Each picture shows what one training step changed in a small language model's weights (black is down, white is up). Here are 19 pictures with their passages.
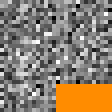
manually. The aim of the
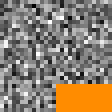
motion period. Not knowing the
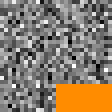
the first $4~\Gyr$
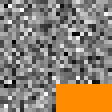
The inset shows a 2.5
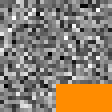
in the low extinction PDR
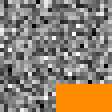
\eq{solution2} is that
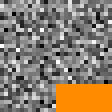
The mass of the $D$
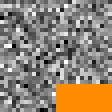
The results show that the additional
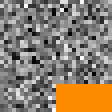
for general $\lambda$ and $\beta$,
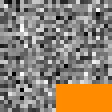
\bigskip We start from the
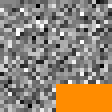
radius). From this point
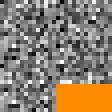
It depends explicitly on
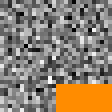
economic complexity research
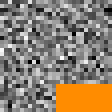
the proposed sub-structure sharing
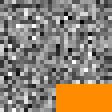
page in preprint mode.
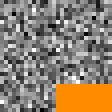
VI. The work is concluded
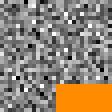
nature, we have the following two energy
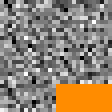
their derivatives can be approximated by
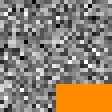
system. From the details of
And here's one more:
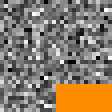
developments in quantum information theory hold
